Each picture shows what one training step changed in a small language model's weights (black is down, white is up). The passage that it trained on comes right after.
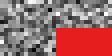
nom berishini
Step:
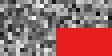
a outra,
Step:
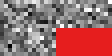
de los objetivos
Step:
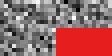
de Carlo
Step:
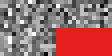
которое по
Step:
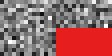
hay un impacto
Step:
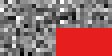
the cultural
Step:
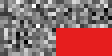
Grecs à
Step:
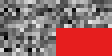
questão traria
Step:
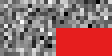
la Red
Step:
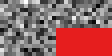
dealing with
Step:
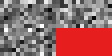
típicas y
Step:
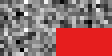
na mesma
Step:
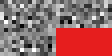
The foundation
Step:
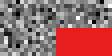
■ La
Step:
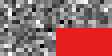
року №
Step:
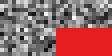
hasta en lo
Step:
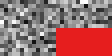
no difieren
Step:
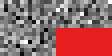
and overall
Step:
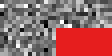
sebagai negara
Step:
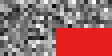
análise de
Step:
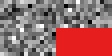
pedagógicas y
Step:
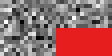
en administration
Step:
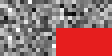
— залог
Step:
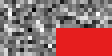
роль інформації
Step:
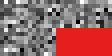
koji su
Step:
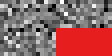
dilakukan oleh
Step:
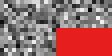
de profissionais
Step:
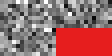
Zou men de
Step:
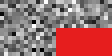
технология в
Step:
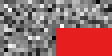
науки в
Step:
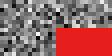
do Estado e
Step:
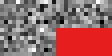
juego la
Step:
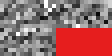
janr uchun
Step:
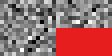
esiste la
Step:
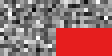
роль в
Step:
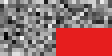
de cuidados
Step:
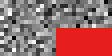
Перш за
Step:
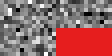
системы и
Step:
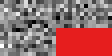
Data >
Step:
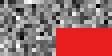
va quloq
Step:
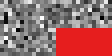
rivojlantirishning nazariy
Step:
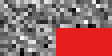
de exclusión
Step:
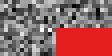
acestora de
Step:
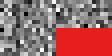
dalam bentuk
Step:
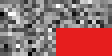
olish borasida ham
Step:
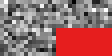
de mantener
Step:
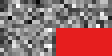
se pueden
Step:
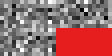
la Universidad Nacional
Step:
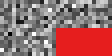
já se
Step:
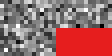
o potencial de
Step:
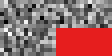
orqali nafaqat
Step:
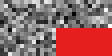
de comunicação
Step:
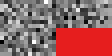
van de wens
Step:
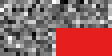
and ROC
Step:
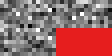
al desarrollo de
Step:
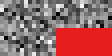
keadaan yang
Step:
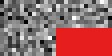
analisando o
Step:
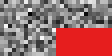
de la producción
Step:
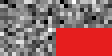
misma de las
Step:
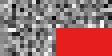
D. et
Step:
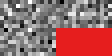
и исторической
